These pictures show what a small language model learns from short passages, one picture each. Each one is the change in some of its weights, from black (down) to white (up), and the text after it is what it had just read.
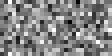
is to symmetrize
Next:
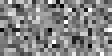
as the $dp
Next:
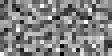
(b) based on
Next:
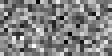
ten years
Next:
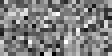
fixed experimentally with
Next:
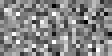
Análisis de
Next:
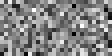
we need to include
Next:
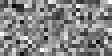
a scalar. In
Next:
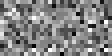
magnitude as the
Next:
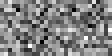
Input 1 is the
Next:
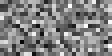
аз он
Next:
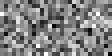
supported by the very
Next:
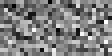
values at five
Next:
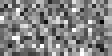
jarayonlarni amalga
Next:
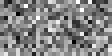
zero. In this
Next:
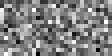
politica di
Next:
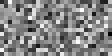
der Kita.
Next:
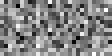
with the colour
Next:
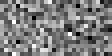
filament and
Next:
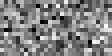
values of $\alpha$
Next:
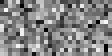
galaxy groups
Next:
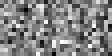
wishes to
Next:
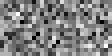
usullari va
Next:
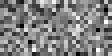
un pelo corto de
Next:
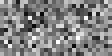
The absorption column is
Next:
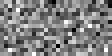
jarayonlar keyingi
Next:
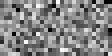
in einem
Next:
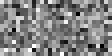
the indirect
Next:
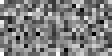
spin correlations peaked
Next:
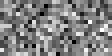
approves with one
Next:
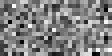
la poursuite des
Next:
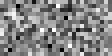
as leading, even
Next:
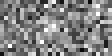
Abate geb.
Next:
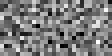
у томе
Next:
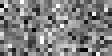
State Institution
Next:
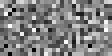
hyperons which
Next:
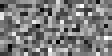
здания и
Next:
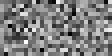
aperture size,
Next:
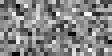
it only affects
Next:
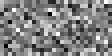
a typical error of
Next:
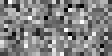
: Franca,
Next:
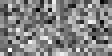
ham yaxshi
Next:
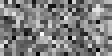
of the heart rate
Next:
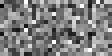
the probability distribution function
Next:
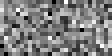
of labelled
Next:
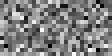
ring is visible
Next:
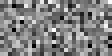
a phase factor which
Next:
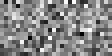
that is responsible for
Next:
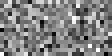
geometric measure is
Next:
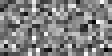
в другій
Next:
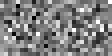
Lin and C.
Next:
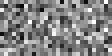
has already been
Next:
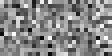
the consistency conditions of
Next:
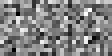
the last section we
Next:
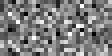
в медиа
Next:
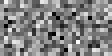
of melting and
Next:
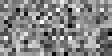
población y
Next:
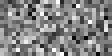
large enough that the
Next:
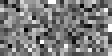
\nonumber \\ &&
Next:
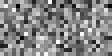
by Mars over the
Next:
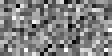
across all evaluated
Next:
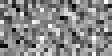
in terms of the
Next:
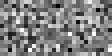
para manipulação
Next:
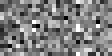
дам олиш
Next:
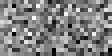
baginya di
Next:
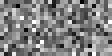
on request to the
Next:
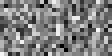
resulting voxels
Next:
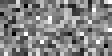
the X-ray
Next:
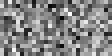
of the following was
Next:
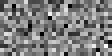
revelação do
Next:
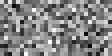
we can complement our
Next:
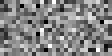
etish uchun quyidagi
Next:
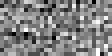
razão, os
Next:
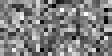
in OASIS
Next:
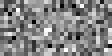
their composite bound states
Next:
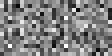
Phys.\ Lett.\
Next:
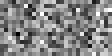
assume that the
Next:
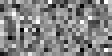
as source particles,
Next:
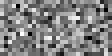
probabilities using
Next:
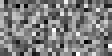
rate of 40
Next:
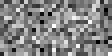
su sentido de
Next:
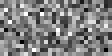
value of community
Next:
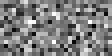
має бути
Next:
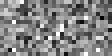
Coles for
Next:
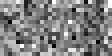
dependence. This
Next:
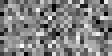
inteligente não
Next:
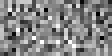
subsurface flow,
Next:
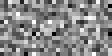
shu soha orqali
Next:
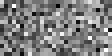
para a coisa
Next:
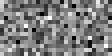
will ultimately
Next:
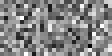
to understand the
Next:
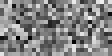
the perinatal
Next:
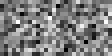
– задача
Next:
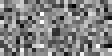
not continuous.
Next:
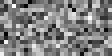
madaniy va
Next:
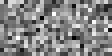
andere redenen
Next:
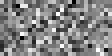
when $I$
